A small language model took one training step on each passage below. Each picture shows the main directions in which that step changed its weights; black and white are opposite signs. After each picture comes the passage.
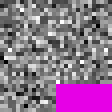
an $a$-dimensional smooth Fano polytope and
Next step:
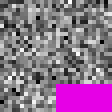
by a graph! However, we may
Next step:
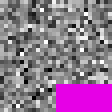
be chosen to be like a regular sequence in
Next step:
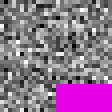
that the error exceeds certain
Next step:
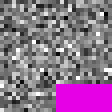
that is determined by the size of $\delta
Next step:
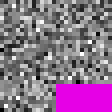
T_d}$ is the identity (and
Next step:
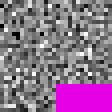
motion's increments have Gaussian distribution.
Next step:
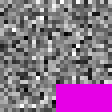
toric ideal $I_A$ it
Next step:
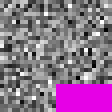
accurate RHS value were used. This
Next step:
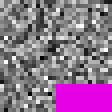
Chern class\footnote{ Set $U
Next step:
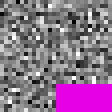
numbers $n$, this family contains
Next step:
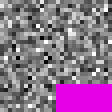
\subset \R^n$ spanned by
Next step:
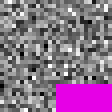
is an acyclic complex of graded free
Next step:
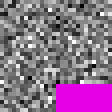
Hence $\ell = c 2^b$
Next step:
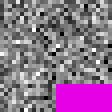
Stable Modification of Relative
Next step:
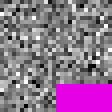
matrix-valued density functions which are consistent with
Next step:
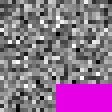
points of all elements of $G$.
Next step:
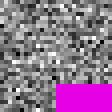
the hive into portions for which
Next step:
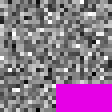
combinations of points of $T$. A
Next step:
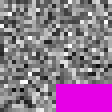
of pseudodifferential operators and smooth vector fields.
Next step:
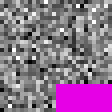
constant such that $\| G \|_{j,
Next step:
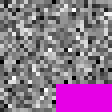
directly from $\rho$ as in the
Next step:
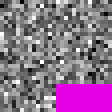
in $\Gamma$ so $$ \Gamma
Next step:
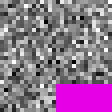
Let $R$ be a ring and let
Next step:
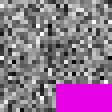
\cite{Alm} it is proved
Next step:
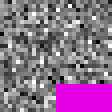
contains $\pi$ connected pieces
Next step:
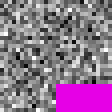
selection of a general kernel estimator based on a
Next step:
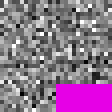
the triangulated functors \begin{align*}
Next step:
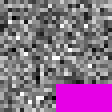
as'', $\mathcal U(\fC
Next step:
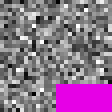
with $E(J)\ne
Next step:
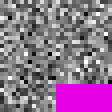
0.5, 1$ for various choices
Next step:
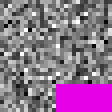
seem simply like a nice mathematical construction with some
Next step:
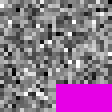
\cap Z$ we obtain $$\langle
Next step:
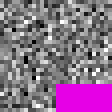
theorem. Since $D$ is an elliptic
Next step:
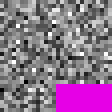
the right derived functor $\bfR
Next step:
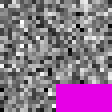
how these techniques improve the local order of
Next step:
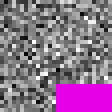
that typically only measures $\Delta \phi$
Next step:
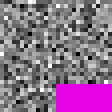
\noindent {\bf 3.4} It
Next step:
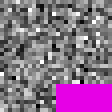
M$-dependent in $L^p$
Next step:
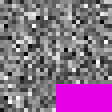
with no nontrivial zeros, then we can
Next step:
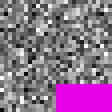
The set of all edges is denoted
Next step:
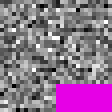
called the covering number of $\cS$ and
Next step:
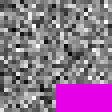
$n$ appropriately, Theorem
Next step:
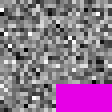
linear stability of the displacement of three Stokes
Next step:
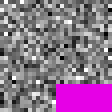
the final result \finedim
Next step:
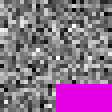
way to learning from datasets of
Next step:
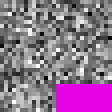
of \cite{cep}) the algebra
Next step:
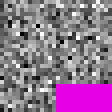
\begin{equation} \hat
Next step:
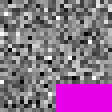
while our method is, at least at this
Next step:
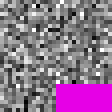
This diagram encodes all of the
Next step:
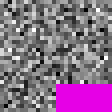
when \( G \cong K_k
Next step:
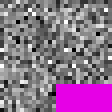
Additionally, the total mass balance gives
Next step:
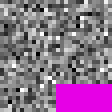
places a restriction on the degree of smoothness
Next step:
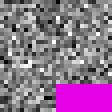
and magnitude $\geq\rho$.\\
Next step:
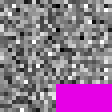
measurements. By extending this framework from
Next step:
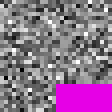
forme hermitienne sur
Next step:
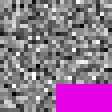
on $cd$-indices. One is
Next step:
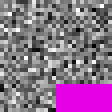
of Armendariz rings. It
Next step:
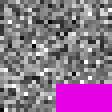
the first, second, third, and fourth
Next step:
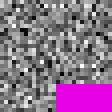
in \it{continuous} product systems from
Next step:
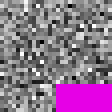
to factorize the composite $n$
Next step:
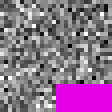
$S$ is proven to be optimal during
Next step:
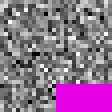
fine-tune the regularization that
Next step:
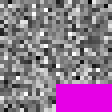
turns out that the linear implicit Euler scheme precisely
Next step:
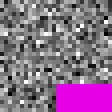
the standard $\mathbb{S}^2$
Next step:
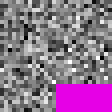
граф рынка
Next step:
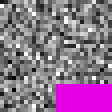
Laboratory PDRDF
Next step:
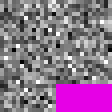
union of two locally analytic sets: Take
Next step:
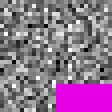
termination condition. All the figures
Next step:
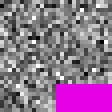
in terms of degrees of the symmetric identities that
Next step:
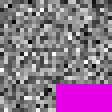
integral $\QQ$-affine function on
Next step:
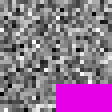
sum of independent random Hermitian tensors.
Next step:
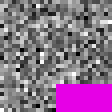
also the following [1]:
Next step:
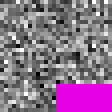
dimension is the value $d_H$
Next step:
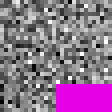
every instance of an internal precategory, and
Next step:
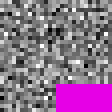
state them in terms of four quantities, which
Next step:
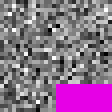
of the lemma above.\\ Regarding
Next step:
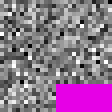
of defined triples can be extended to a
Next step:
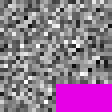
trivially), where $X[\lambda]\subset
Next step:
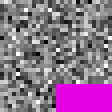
с $n$ ленточками
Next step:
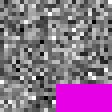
the smaller value of $N$ will give
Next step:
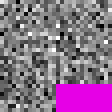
State 5: All the aircraft fly
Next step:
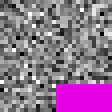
$S_d$, that is, the
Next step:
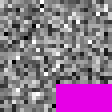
\times S_3 \times
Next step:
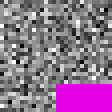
having the equation $(z=0)$),
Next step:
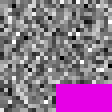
Robert Meyerhoff for
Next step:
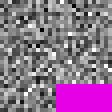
genus $2$. Let us orient
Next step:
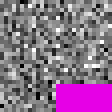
on Abelian number fields of degree
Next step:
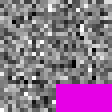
$. The denominator $D$ has
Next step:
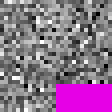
and $f(x)$ is bounded on
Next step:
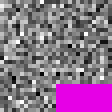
\right)$} \end{align} which
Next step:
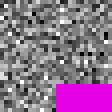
i.e., the operation does not
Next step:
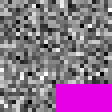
draw vectors uniformly from the set of possible vectors
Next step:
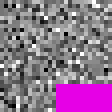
continuum-biomechanical in
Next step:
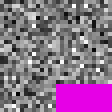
with respect to the reference balanced run is
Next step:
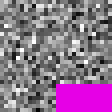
that $e(G) \leq
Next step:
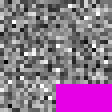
has been little researched, which
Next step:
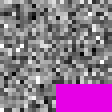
such that $K$ is a topological direct
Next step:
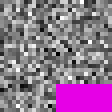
P)*$$ is defined as the dual of
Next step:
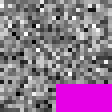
\begin{itemize} \item
